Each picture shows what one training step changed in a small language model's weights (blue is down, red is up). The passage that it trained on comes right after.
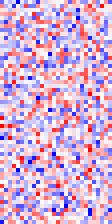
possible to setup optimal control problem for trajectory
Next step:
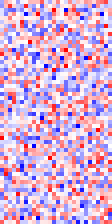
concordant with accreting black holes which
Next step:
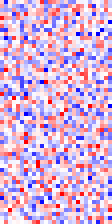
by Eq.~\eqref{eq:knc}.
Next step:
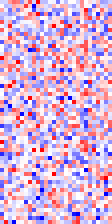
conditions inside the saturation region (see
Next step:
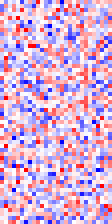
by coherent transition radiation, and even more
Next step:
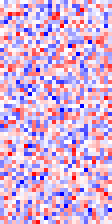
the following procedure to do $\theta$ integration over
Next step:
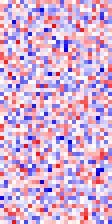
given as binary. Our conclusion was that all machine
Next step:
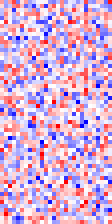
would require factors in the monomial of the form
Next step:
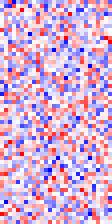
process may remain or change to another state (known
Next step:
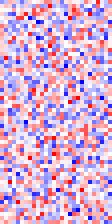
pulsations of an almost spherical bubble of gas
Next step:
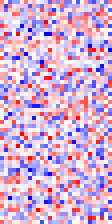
augmented Markov chain to the
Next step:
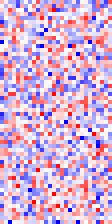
the cosmological constant of previous sections). This model is
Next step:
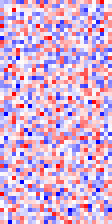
single large network instead of training many small networks.
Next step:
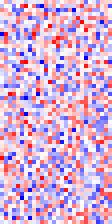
all fused together by the RBF.
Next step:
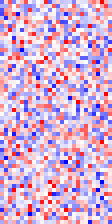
higher values were tested to be able to make a
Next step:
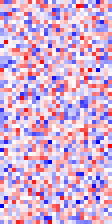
a number of other krypton species have been
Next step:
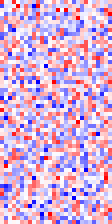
of flux emergence can indeed locally heat the low
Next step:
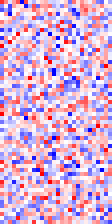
but different initial densities and geometric shapes finds that
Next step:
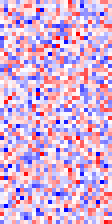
particles in shearing flows and reviews some of
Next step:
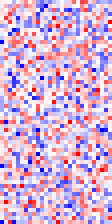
symmetry-breaking units, we compute the band
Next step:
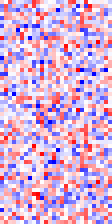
calculated. In this way the relativistic rise of the
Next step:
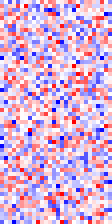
\rightarrow |\psi_A \otimes
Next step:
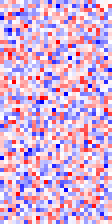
the $i$th cone constraint, which
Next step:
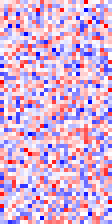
size of clusters placed close to the QSOs
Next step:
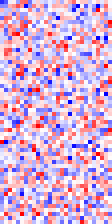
off similarly. \\ \indent If one is
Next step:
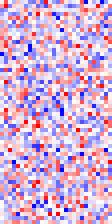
under both visible and UV-visible irradiation
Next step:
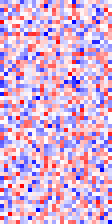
heavily relies on unbalanced statistical
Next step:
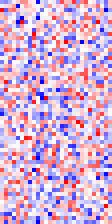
are dealing with layered systems, we
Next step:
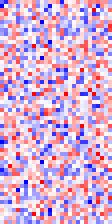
dynamics simulation. It is found that under the
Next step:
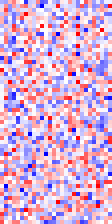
in the linear ($k=0.1\,
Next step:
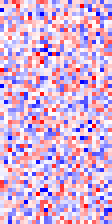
accurately measure the typical depth of surface features from their
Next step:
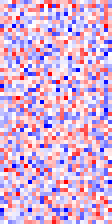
particle $i'$ is created and the particle
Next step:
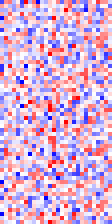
treatments of the general scattering case. The type
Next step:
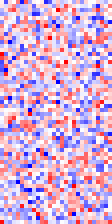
from the Sun). The most massive clusters formed
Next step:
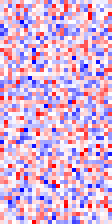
wish to focus on the measure factor,
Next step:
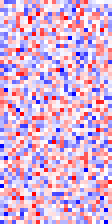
\langle P^- P^+ \rangle $
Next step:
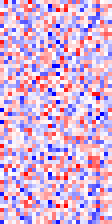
SIQAD dataset and SCID
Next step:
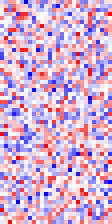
to the required energy for $n=4$.
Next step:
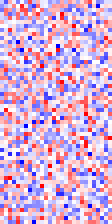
process, rather than indirectly optimize it
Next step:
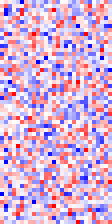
the decay rates of the cavities, phonon
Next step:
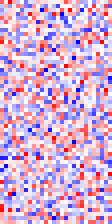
healthy living. \newblock In
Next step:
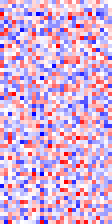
the performance loss is small and decreases with the increase
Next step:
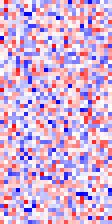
that of isotopic fractionation
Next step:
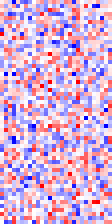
of the \textit{inverse} of the
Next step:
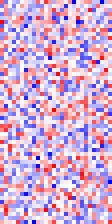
origin to them. These lines form in very
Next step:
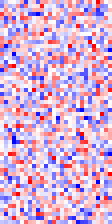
the results of training our network on envelope
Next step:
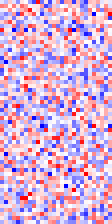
Let us now consider the time behavior of the residual
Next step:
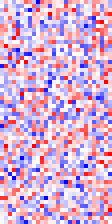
the same $Kn$ criterion as in the
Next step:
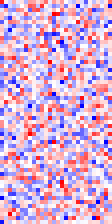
\yx{It is worth noting that
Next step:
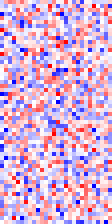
magnitude \citep{Oke1974} with
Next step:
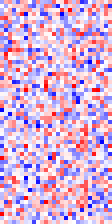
models. \subsubsection{Curriculum
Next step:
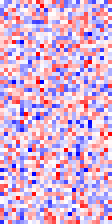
a competitive sports team are
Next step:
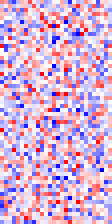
full-sensor baseline). PULSE
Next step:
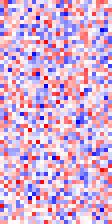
stars, and planets. The dark matter
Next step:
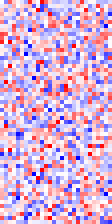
use samples in the chains to approximate the statistics
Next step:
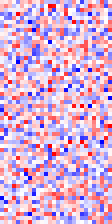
giving a vanishing $W_{ab}$. In this
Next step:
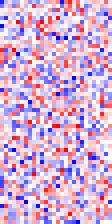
and Mt. Wilson observatories from 2010
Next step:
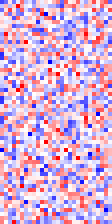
In some systems, we have fitted single lines from
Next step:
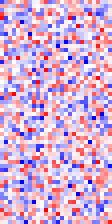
the training data, the underlying constraints are still strongly
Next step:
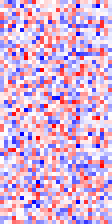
the software \texttt{R} using functions from
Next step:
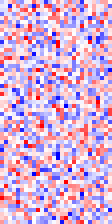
whose melting point is around room
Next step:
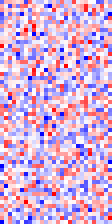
consequently we explore them via a time-frequency
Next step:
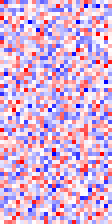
minimum width=2.2cm,
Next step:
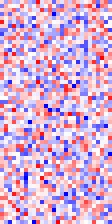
important to note that all these processes occur in parallel
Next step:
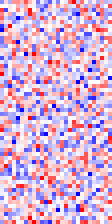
have constructed a transmission channelling set-up for
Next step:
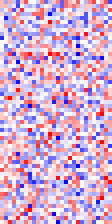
least two neutrino families must have a
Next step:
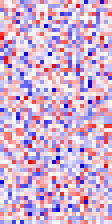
$m=n$, and the covariance between redshift
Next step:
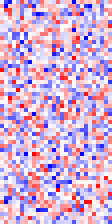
represents that the partition is weakly optimal for every
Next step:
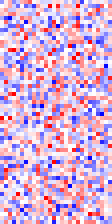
the QCBM is trained for several iterations
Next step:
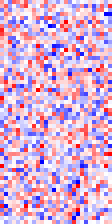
a predicted optical flow of size $h\times
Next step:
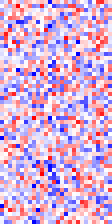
the apparent difficulty of this problem, people have
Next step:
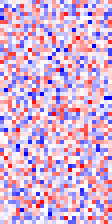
\end{eqnarray} where $C$ is
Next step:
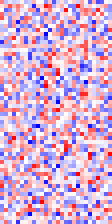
order to compare the rates observed with a theoretical rate
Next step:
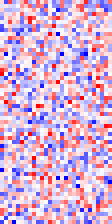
The transient process can be modelled as in
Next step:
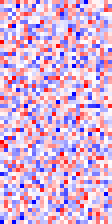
v_H \widetilde{\mu} \cos
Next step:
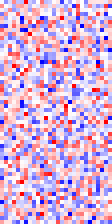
\begin{equation} Z=z
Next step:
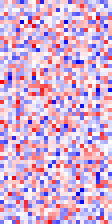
IoT system using biometric authentication over a
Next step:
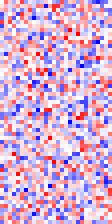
lattices has also been studied. A quantum spin
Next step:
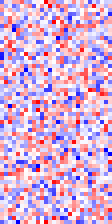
needs to be investigated in this context is how the
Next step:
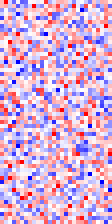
found the integrals $E_1$ and
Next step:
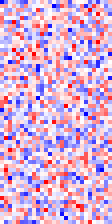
state-of-the art algorithms, and
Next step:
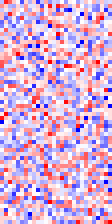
displayed in Figs.\ref{o6} and
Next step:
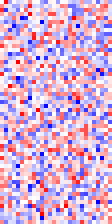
conclusion on the spin-texture of the surface
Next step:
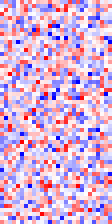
SVC can express a very complex classification boundary
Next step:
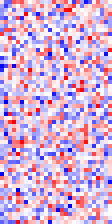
economics. \end{abstract} \noindent
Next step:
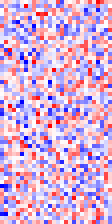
for intelligence's cosmological future. Finally,
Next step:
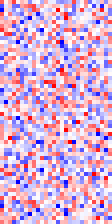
\bibfield {author} {\bibinfo {author}
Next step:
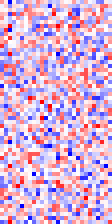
main difference due to the finite single-particle excitation
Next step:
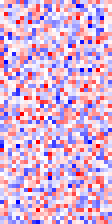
August 3. The filament shows a
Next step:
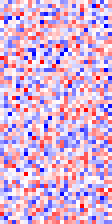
experimental $R(\omega ,B)$ spectra in
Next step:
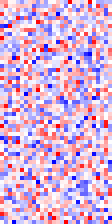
\\ \label{eq:int_c}
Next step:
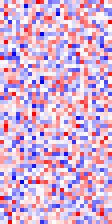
the particle. Alice's objective is to maximize
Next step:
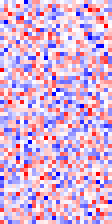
contour map of $g(E,L)$
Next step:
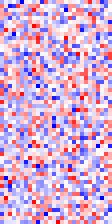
which is the squared angular distance between true and
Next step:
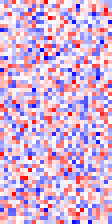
started with data extracts from
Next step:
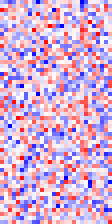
edges to connect the outmost vertices. Such
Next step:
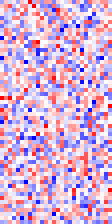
converged value by 80 meV, or about
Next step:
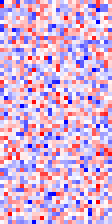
be unimportant for what follows below,
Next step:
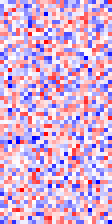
in systems of atoms with a single internal state.
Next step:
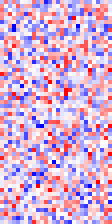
of the system to a sign change in
